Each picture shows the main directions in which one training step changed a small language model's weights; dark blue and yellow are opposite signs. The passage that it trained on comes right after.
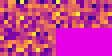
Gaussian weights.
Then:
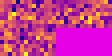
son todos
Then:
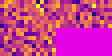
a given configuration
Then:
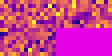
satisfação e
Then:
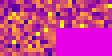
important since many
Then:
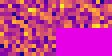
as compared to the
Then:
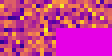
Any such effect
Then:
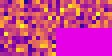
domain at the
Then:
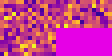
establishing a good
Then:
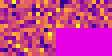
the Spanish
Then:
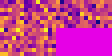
in the relationship between
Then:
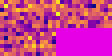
on validation
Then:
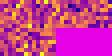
centers are thus
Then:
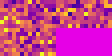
$s$ when
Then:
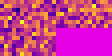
Conjunto 23
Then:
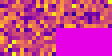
From a practical
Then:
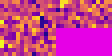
the classification algorithms.
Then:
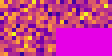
dos hombres
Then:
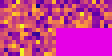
fish always seems
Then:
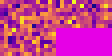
should not be observed
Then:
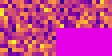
of view of service
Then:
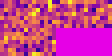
curves I,II
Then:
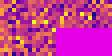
otra parte,
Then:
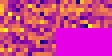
accuracy have also found
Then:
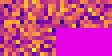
Parenting a
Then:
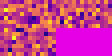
detector. Many
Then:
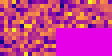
tasks means that our
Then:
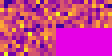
the patterns of
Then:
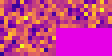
dependence is contained
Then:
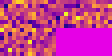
This study analyses
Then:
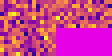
The most minimal
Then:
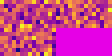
launching new
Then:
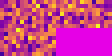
effect of coping
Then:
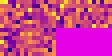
B sublattices
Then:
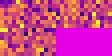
to the presence of
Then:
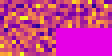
They examined the
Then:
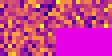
ofrece un
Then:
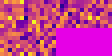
Famille :
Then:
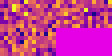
- Hungary
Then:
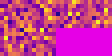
of frequently
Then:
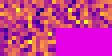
para apenas
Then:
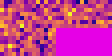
the dashed line.}
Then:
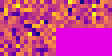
gap energy of
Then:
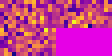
threshold of air pollution
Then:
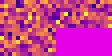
by short-term
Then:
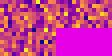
of leadership
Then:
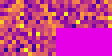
by the signature
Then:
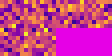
absorption of light.
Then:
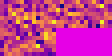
living organisms and
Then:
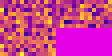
configuration space at the
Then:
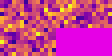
compare the variability of
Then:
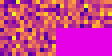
and it is particularly
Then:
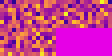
suplir la
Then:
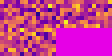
ve eğitim
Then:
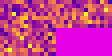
widely found in
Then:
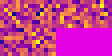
(as shown in
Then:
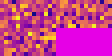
The teaching and
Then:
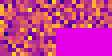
and Boned
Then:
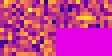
support this. These
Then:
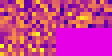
monitoring in the
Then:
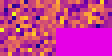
environments makes it hard
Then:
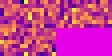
momentum density in that
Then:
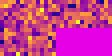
easily a mathematical
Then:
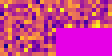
to human health and
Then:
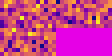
the nation?
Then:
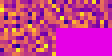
reactive power sensitivity
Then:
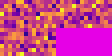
again for the
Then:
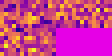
no depression.
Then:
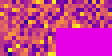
quanto aos
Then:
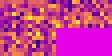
that, forming
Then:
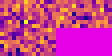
reflecting the properties
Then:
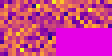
De acordo
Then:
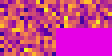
of a charged
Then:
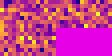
the familiar
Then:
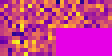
mashinasi va
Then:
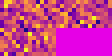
the risks of
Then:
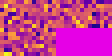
communication strategy using information
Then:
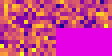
developed during the
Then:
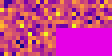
the number of
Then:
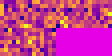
and recommendations
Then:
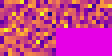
Vinci Pole
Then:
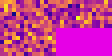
discuss our results and
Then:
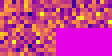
identify relevant stakeholders;
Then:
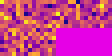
la decoración
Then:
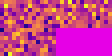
and communication requirements of
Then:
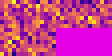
there is an
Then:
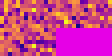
Grassmann algebra
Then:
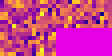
для матери и
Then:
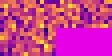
as a component of
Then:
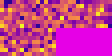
the TCP
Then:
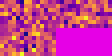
rules from the full
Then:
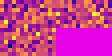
del desarrollo
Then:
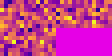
the approximate
